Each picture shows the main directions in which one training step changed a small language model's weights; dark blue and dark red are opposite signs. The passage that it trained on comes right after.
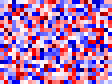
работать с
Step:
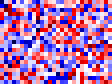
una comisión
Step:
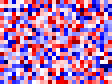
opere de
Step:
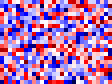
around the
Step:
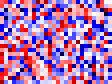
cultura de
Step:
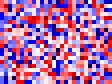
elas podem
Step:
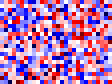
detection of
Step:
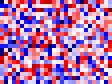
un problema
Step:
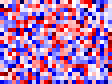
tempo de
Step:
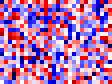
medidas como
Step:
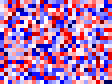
do AP e
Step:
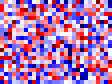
bugun ham
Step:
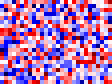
de santé
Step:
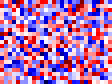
йил 1
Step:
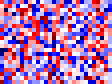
San agar
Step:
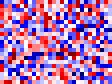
observasi yang
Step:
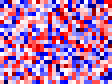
la tutela
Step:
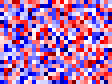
first of
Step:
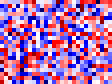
casi que
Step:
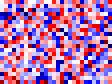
para a educação
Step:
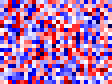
по всем
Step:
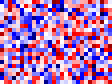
Con estos
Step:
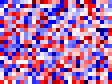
у детей
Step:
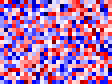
de comunicação
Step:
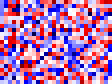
seen as the
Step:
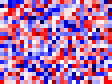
Conference on
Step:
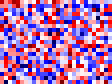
dass sie
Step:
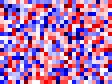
та його
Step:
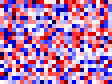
an alpine
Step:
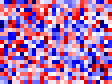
registradas de
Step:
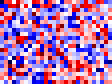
doit rester
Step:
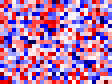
**J Bras
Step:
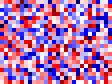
les fonds
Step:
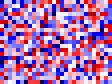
На наш
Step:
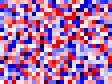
va shaxs
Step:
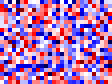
development of
